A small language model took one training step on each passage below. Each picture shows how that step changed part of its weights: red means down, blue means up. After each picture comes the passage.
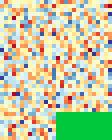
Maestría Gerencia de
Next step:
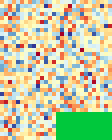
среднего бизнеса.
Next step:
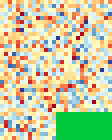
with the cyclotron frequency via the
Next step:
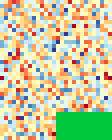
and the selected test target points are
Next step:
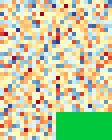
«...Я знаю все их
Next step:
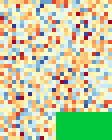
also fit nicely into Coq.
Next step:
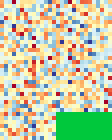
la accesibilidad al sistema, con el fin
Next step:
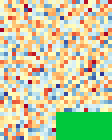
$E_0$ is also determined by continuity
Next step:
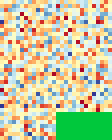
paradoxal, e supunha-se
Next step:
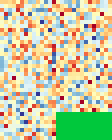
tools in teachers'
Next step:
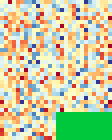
D 为器件
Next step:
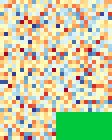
от проектирования на новом
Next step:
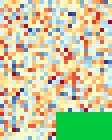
„A sokféleség
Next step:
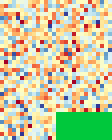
health support, and appropriate
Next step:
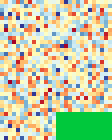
equation (\ref{Eq_dotME}), we
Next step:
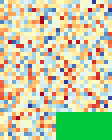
das viagens para os livros, dos
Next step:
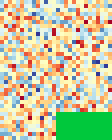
7. OECD Best Practices
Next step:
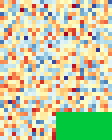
frequency change caused by mass desorption for our specific
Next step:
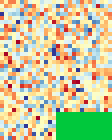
change the decoding order to be any one of
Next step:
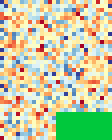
METODE PENELITIAN
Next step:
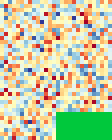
hence increasing the magnitude of the
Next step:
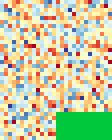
of both approaches but lacks their
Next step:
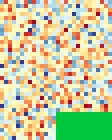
автореф. дис. ...
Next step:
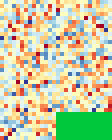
scratches were introduced during mechanical
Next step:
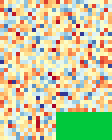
collect all the Foursquare's
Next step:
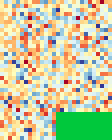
(as noted in \cref{section:
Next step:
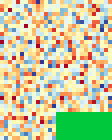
extracted from contract bytecode.
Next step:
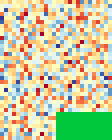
palatalarda ma‘ruzalar,
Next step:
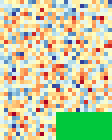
kartasi ma'lumotlaridan
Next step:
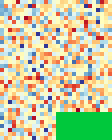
\Omega_M, \ee which provides the system
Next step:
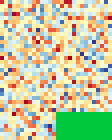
offer tools for classification as to the
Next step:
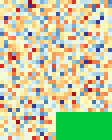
\right] \times \right. \\ \times
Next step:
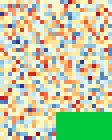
уведення L-тироксину
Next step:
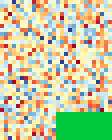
e a promuoverne una più
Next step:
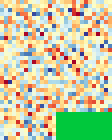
of interest might come from such massive,
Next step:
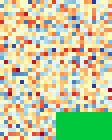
no local a realizar tarefas mais
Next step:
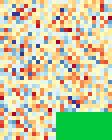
intimacy and egalitarian
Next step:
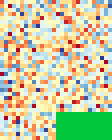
uma determinada FD. Na primeira
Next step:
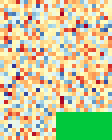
leadership roles and provides actionable
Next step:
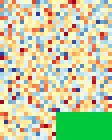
for any wavelength when the seeing conditions are
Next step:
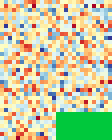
vanishes by not even considering it and by
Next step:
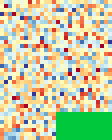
kurslar va professional e-learning
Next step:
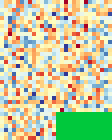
numerical simulations, we quantify the local density near
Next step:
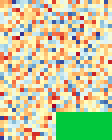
la actividad fibrinolítica y en
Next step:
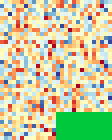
penală, ale procurorului
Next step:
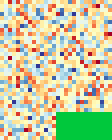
solution of the above equation can be written as:
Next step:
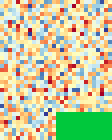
in a different way than the $p$ modes since
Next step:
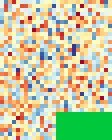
en deux rangées,
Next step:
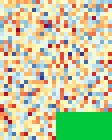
shall make use of in our subsequent
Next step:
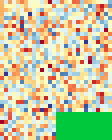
та рівень управління,
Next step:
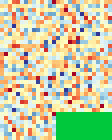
para muestras relacionadas grupo control
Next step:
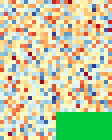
system's reforms in new Uzbekistan.
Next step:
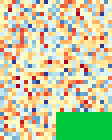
letras, ela expõe as
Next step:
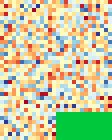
registered with the network interface.
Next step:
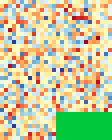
birliklarni o‘rgatish,
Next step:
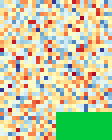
факторам [3, с.
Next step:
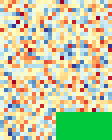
sectários são arrogantes,
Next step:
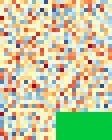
at a discrete point set. The
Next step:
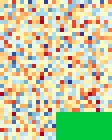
do transporte brasileiro,
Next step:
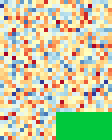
ma‘nosida javob beradi va
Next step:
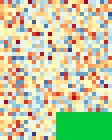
energy, baryonic matter, radiation
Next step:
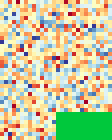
function, we have found that our results are not
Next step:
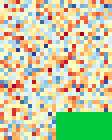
the magnetic energy for small displacements up to
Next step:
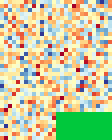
mass remains practically constant under all possible
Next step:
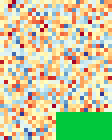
é analisar, a partir de uma
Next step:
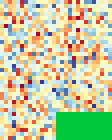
de VO2 diminui. Nesse
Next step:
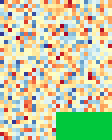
} \end{Verbatim}
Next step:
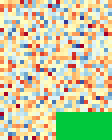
кримінального права як
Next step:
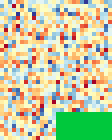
l'Histoire et le temps.
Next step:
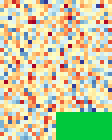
menggunakan HP juga
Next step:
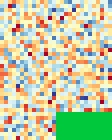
resultados indicam que PAE-1 e
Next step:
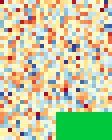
converges to $\mathcal{E}$ if
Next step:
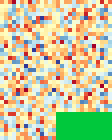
causality and thermodynamic consistency.
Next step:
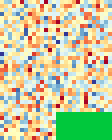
поряд, визначаючи
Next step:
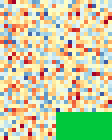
Ikki ming yil davomida
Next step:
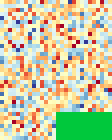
Ahmadova Zebiniso
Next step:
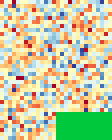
o desenvolvimento do local em termos
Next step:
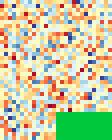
están llevando a cabo
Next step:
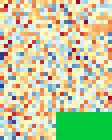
uchun xulosa isbotga
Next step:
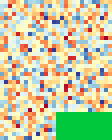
perspective}\\ \hfill }
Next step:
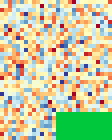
overly optimistic. Moreover, one
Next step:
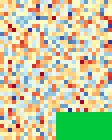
la demande, mais serait
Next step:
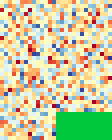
между аудиторией и
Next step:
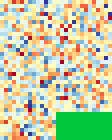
form a non-dissipative QHE
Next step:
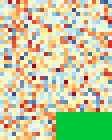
significant source of uncertainty, they could even
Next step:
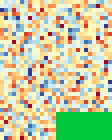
non-random, a 10-ns water
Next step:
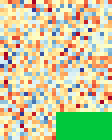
Eduardo Lazaro Martins
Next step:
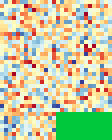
mensurables. Hoy en día es
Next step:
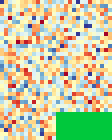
of the $ pd \rightarrow \eta
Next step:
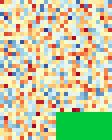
additional classical information $d=0$ or
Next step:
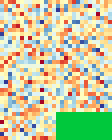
(magnetic and optical devices) and finally
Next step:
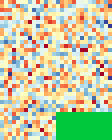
on the chiral susceptibility on
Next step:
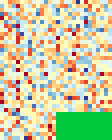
paper, we theoretically study the effects of
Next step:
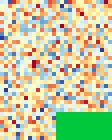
(sorted by median value). The
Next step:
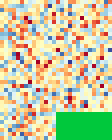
despre scopul, subiectele
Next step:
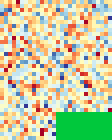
of freedom. It is evident that
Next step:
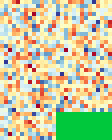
вазнининг ошишига, шу
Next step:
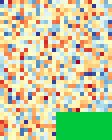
in 1990). - Granovetter,
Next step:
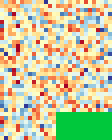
adapted to the number of single-particle
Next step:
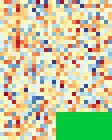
at the Cerro Tololo
